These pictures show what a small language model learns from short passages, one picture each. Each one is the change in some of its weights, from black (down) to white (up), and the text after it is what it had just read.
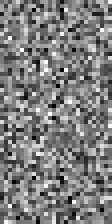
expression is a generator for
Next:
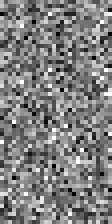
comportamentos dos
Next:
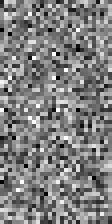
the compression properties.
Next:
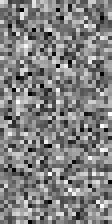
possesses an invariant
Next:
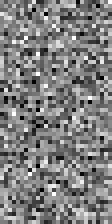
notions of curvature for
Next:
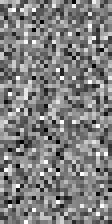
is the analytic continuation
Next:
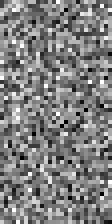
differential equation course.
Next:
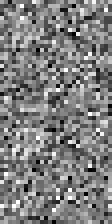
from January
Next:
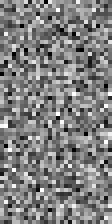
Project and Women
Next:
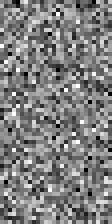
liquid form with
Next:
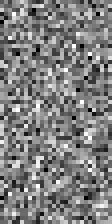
and GSI several
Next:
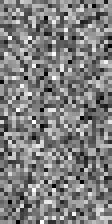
teaching method in which students
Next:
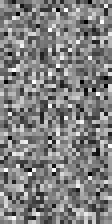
used later on for
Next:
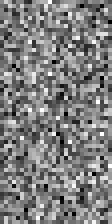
waste in order to
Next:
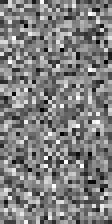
stability curves indicates the presence
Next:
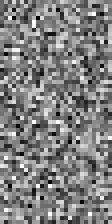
role in India's
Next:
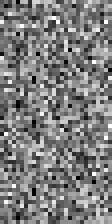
fact, in most
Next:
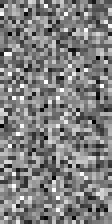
the model parameters and so
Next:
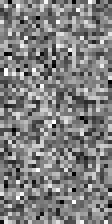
modeling, di
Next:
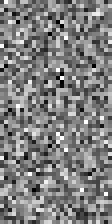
take into account the gradient
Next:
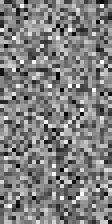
preterm birth:
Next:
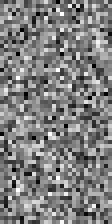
that in general the solution
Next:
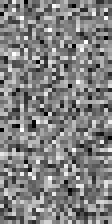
Agency OSO
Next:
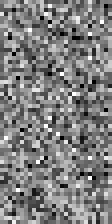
these Chinese
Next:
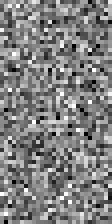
A study conducted by
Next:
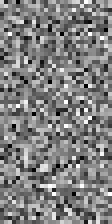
m$. It can be
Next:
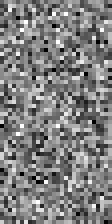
the irreducible components of
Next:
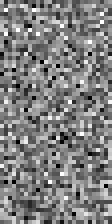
sufficiently approximated.
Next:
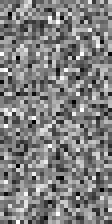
take is understood
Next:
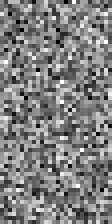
interest The authors declare
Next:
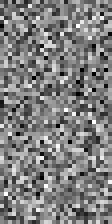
monitors the progress
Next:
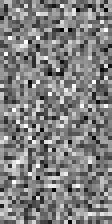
CCE again clearly
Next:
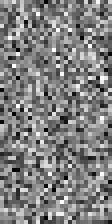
instances covered
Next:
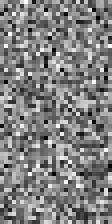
analysis the method have been
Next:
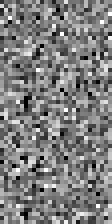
nie tylko
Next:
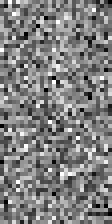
sample T_s is
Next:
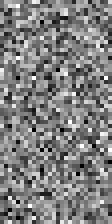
approval for this study
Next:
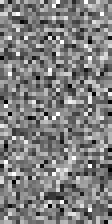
\psi$, if there
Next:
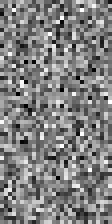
formas de uso de
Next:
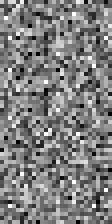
be the convex hull
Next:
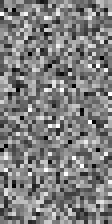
season usually reduces the
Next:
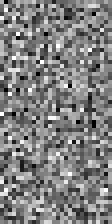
mode and in emergency
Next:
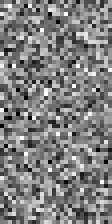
countable, continuously
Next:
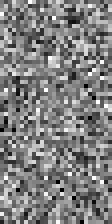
and we develop the
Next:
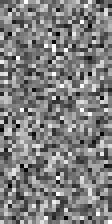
are formed;
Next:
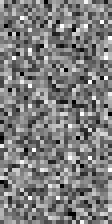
a labeled
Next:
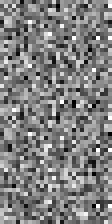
in A minor,
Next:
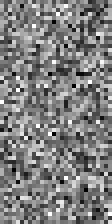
to work building on
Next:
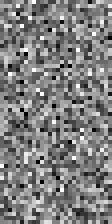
turn drew
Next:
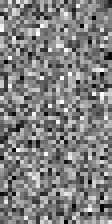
extra involutions.
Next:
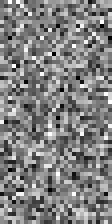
ao consumo de
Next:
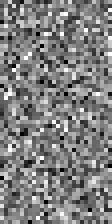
lecturer at
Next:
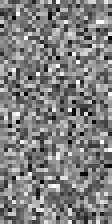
moderately high
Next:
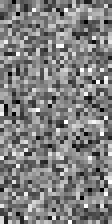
field on $M$
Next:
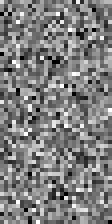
i.e., the
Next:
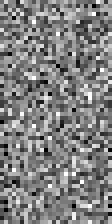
distal fragment in
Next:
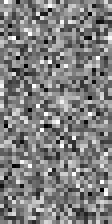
algebraic formal Laurent
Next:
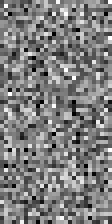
in Konduga
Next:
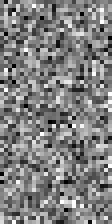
time. Routine
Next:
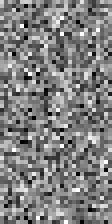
beam deformation for
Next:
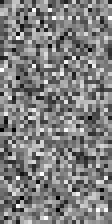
and the lower bound
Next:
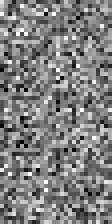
By additivity of
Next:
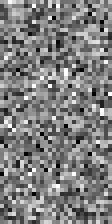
predictive capabilities,
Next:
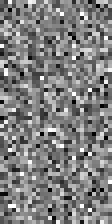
e componenti importanti
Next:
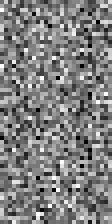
Casal Das
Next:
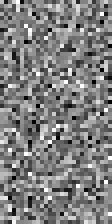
The powder was introduced
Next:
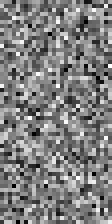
take on a value in
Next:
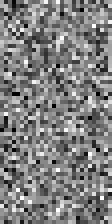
and best practices (case
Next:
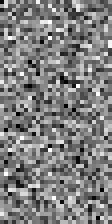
\right. $
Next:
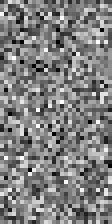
properties of the equation to
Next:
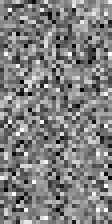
annuli with the required
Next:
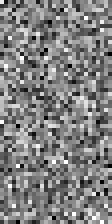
are $U$ and
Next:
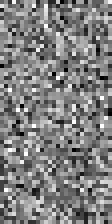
order coprime to
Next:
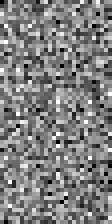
of production yield $$\%
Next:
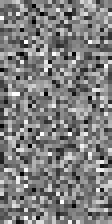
- Procesos:
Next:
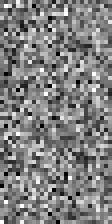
expected to learn, leading
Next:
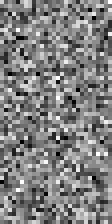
the casing. For
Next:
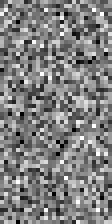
with the weight $\omega
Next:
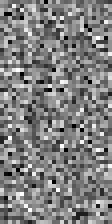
El Hachem,
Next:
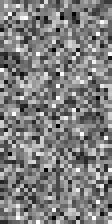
notion of a marginal
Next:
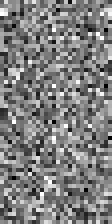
Report*. —
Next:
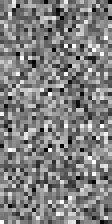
\$USD in
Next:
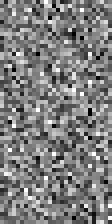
LURIC dataset
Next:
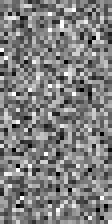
single-valued and,
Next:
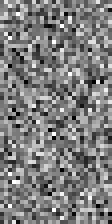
TABLE I
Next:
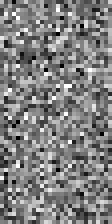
from fast fashion
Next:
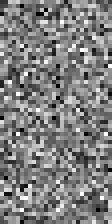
transition of a single
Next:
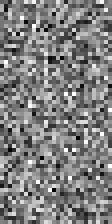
to enrich and
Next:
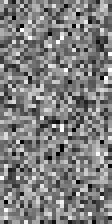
management and teachers'
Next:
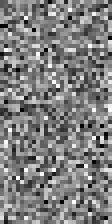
of $\Gamma$ by
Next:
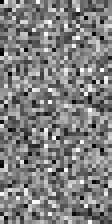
by $d$
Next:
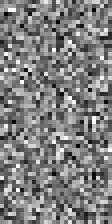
convergence time. According to
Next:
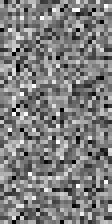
The polymer can
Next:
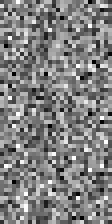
is not only interesting in
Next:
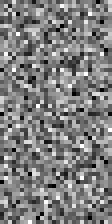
Hypertension 23
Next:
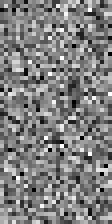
\noindent Email:
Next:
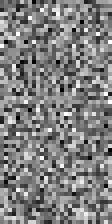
através da
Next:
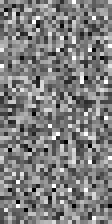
между развитием
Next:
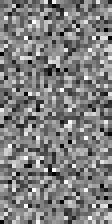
21 February
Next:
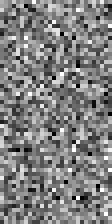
patrimonio a
